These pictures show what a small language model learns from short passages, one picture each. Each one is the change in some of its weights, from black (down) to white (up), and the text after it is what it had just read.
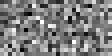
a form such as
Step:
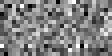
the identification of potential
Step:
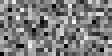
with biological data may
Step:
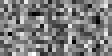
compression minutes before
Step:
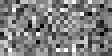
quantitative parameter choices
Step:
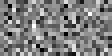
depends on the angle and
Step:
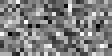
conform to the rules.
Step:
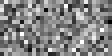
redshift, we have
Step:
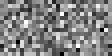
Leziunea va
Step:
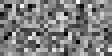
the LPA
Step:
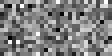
the higher order terms in
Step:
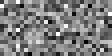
–, applied to
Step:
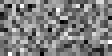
the difference between indices
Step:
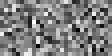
physical process underlying the existence
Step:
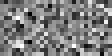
xarakterga ega
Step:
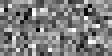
introduce de-creation
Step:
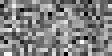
Galactic Center region
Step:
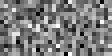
na pandemia
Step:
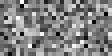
Department and Space Sciences
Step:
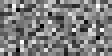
their students and guide
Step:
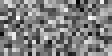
Within this framework,
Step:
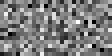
strength of steel used
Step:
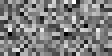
is used to derive
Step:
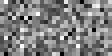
for effectively achieving
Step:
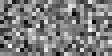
por temas de
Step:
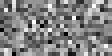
action for the modified
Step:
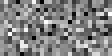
— Минск:
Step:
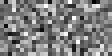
development of resistance.
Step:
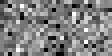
$f$ such that
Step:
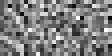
and techniques and making
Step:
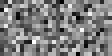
la asociación de
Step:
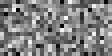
recent development in the
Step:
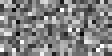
fraction. The SW
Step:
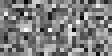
combat skills: A
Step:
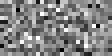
have been made in the
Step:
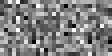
to the combined spectrum is
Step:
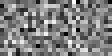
We define the capacity
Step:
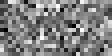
in the language of
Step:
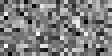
MeV}$ and
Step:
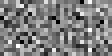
financer ses
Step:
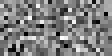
considered a risk factor for
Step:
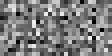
contestó el
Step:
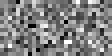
bu yerga
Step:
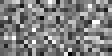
inset, is
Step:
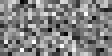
10 seconds, then
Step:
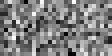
acts on the
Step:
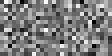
agreeing with any
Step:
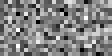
shown to be effective in
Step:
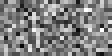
framework by modeling a
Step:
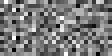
present research those achieved with
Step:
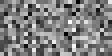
issues related to ‘data
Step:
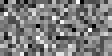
(North East
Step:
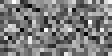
social networking applications
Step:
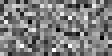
Planning and
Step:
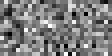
є радісним
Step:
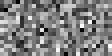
Mar., LD.
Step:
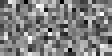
flows for which the
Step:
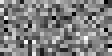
pulses might result
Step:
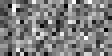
conformal transformations reads
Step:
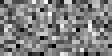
alongside them to make
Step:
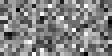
has also changed to
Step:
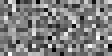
processing, and audio
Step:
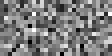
report on activities carried out
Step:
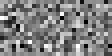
Bachert P,
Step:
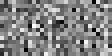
layer have recently become
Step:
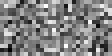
educational security. It also
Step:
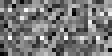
sont comparés que sur
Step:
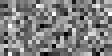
skilled labour force is
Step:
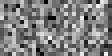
balki adabiy
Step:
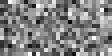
in the Hadoop
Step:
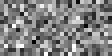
happens to hold
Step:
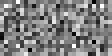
D. Alimant
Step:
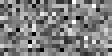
were experimentally seen in
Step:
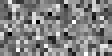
determine the variance of the
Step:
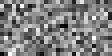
the bath correlation function
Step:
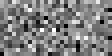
where $T'$
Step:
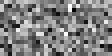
localization volume, the
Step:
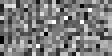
It is infact a
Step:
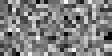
generated by the coefficients
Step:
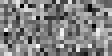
Такая деятельность
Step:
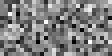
em defesa de
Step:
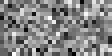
muons in the
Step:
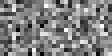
academic success more than
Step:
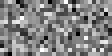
further enhance performance, we
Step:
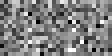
dominating diagrams
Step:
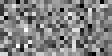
Sattam Bin
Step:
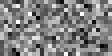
of the fourth world
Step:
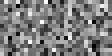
inventing party
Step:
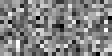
va siyosat”
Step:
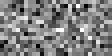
the comets have high
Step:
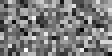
perception that a
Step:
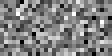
kishilik jamiyati
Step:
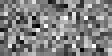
a 2D data array
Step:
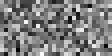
a pesquisa.
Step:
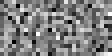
- as opposed to
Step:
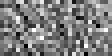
economy and Asian
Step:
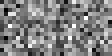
prea tare,
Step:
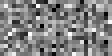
Soil Particles
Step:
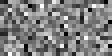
of clinical development is provided
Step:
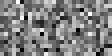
In chiral perturbation theory
